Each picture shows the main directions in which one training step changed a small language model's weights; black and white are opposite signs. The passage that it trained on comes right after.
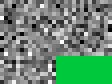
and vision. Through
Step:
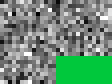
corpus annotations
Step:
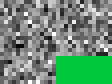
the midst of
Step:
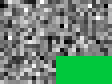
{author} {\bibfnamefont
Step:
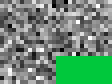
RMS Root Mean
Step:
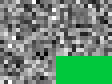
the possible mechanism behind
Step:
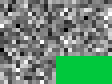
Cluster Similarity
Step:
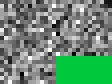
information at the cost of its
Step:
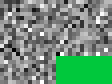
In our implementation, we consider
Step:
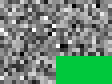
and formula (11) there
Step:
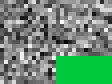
complications compared to the control
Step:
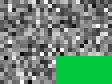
injected inside a
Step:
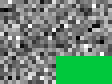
matured flux $\ge
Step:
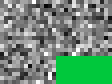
automated approach for writing
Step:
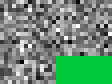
in a desired position.
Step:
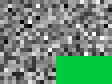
Python3 using
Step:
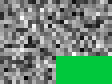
or in fact a certain
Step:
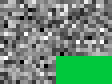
initial toroidal field
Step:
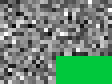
compulsory education to
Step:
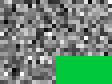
(CON) groups.
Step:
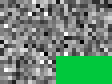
open to the air
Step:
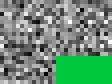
becomes sufficiently large, the
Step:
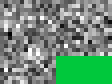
ecosystem, aiming
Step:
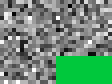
with different data sets. Table
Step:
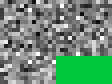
purposes. Sectors
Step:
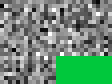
the symmetry breaking number
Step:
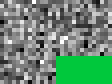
the studied model, which is
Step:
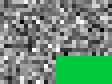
conflict of interest
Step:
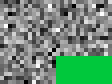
(gray), with new
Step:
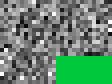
of the classical theory of
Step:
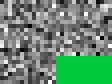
adaptive resilience strategies
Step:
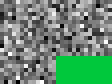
with pregabalin
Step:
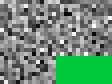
Headphones on
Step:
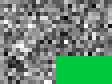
and by tacking
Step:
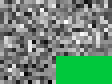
total I/O in
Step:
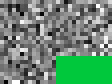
Scale bar =
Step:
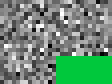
evaluated the time spent
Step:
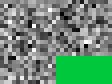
have also been calculated. The
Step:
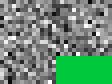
transport and to slow down
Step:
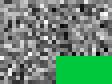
On typical hardware,
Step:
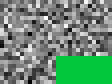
is going back to high
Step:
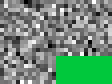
the violet complex which
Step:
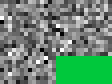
plot for microsphere
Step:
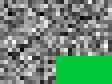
do not see that the
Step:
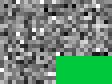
feature spanning some
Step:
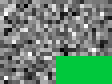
M.; Lucini,
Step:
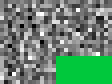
that the resolution and speed of
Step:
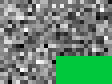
Perna, D.,
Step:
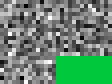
the probability to measure two
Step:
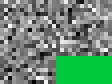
to detect the protein
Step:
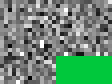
is cultivated in
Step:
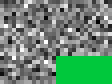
ratings on the
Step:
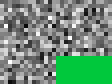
in fact to gain an understanding
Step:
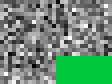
by changes to the specifications
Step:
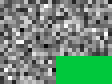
developed for the use in
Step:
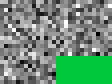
to resum the perturbation
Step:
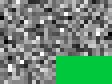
were measured with a standard
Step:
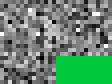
densities that are more
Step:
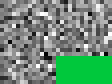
extra O. We cannot
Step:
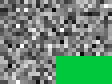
“Control is
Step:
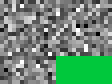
partners from 17 countries and
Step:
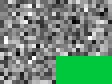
²Department of
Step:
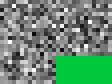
to distant one. The
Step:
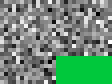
of sketch pages
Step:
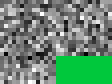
present the results of this calculation
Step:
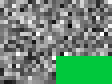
blood cultures
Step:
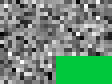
just a change of basis,
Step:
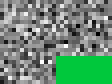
properties of the material, structural
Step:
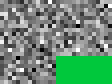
are drawn in
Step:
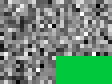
4.07 in centre
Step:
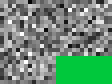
health. I often think about
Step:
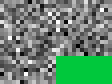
Uddin et al.
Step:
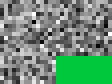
one assumes a coordinate
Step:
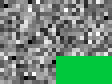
(c) create a
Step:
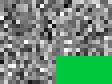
data analysis, and also to
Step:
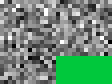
Sky Survey
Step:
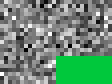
concludes with a
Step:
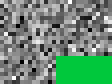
slightly different version of
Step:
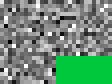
number of points so is the
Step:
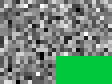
in Vietnam.
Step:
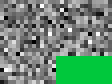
to the dominant frequency,
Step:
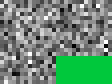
and banana
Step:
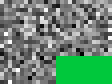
would encourage institutions
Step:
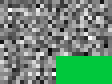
take is to commit to
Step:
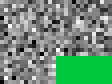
as an alternative of black
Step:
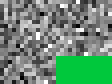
the attacks of the
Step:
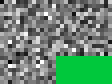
viability was necessary to
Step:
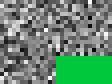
latest deconfusion
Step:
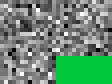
accessible directly next to
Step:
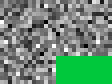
information is shown in the
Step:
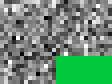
South India and
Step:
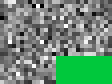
are real time-dependent
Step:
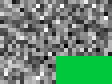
Free-free emission
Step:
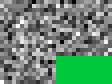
angle of the jets
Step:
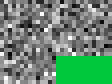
the previous section, this scenario
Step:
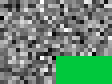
$C_J$ for
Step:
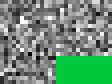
the grid of the
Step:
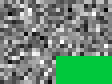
attributing the causes of
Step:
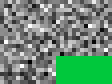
the Mediterranean
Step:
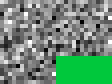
Technology among women: those
